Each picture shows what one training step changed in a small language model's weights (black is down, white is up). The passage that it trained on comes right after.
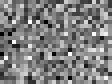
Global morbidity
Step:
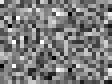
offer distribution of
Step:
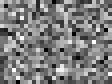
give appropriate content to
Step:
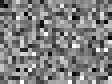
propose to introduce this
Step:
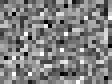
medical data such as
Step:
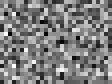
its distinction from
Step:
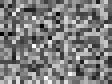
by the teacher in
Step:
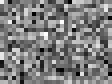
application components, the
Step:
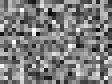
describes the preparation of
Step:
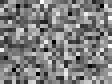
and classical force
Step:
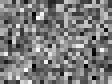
hence reducing the time
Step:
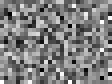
the 3D
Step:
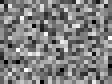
that these internal units
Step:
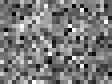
radii and density
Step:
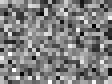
the game will
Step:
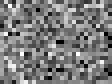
hand, it was
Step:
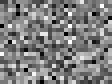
above algorithm to the
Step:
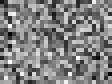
work for the same
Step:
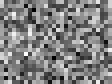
their learning experience.
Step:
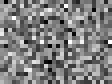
cited as a
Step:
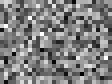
support the new statistical
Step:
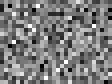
around itself which creates
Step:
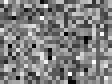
as indicated in Figure
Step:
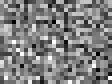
original data. Figure
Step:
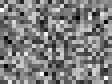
in identified spaces.
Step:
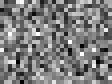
of small for
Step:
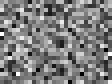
no strong evidence of
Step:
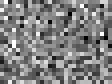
have shown a significant
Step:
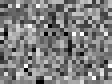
was allowed to react
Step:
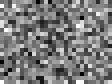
very good results.
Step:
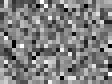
2: In a
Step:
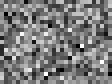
physical activity, behaviors
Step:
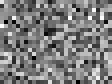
providing. This timing
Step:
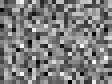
of diabetes,
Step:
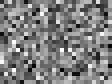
difficulties in learning a
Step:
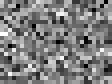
worth mentioning
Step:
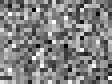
mechanism. A release
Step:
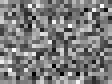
method used mostly to
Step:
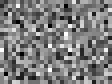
were extracted for infection
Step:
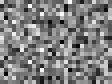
authors contributed to this
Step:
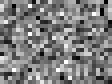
toilets can
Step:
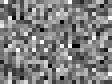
with training with a
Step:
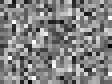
correlation between teacher job
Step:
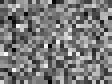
9 days. This
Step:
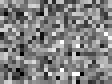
the image, the
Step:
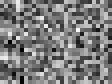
from the vision
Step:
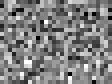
control where none
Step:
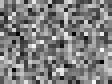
it is necessary to
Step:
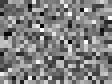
per second) are
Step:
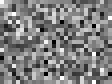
and analysed data,
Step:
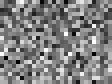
of what lies
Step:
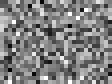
Tools) -
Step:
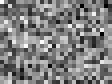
with osteogenic
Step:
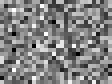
way to utilize
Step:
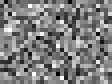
very influential to
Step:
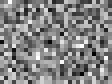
improve or improved less
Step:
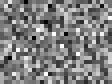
muscle strength,
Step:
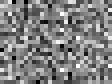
environmental pollution and future
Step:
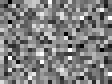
informed decisions or perform
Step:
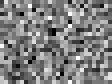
And., sited
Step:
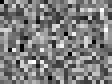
script is still
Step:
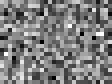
the sequence of the
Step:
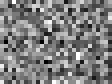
the scientific debate
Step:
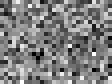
to note that our
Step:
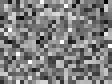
male infertility
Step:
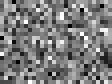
have uniqueness
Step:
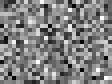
a) Less
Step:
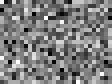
physical interpretation, nor
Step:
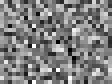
Engagement and
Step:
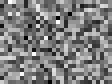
Simley and
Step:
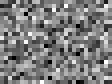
not long enough to
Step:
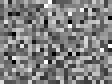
1 Office
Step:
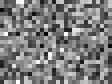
of the formulation was
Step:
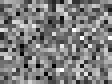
addition, the
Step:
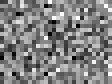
velocity, stiffness,
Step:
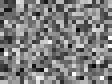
for the quality of
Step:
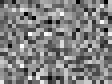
Postoperative pad
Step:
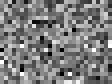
analytical calculations and numerical
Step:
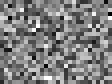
Indigenous land: An
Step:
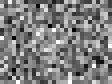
functionality of a
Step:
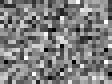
both embryonic
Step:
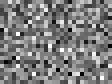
determined by resources available
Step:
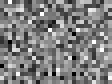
implications for an integration
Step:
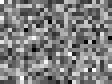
According to the
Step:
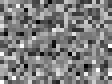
Section 2 presents the
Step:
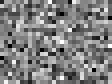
Data availability The data
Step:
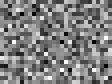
within the scope of
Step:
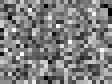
image reconstructed
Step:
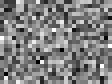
for evaluation of
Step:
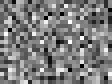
practiced, there
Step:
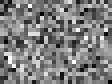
the fan is
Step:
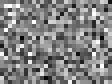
Dr. Singh
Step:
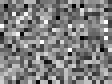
- Rods
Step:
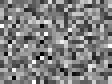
trust in social
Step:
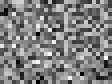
a shareholder from
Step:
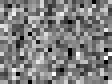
little account of the
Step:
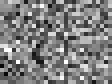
configuration files but always
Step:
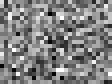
clear strategic way of
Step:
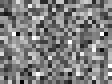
to the heat transfer
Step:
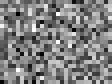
file according to the
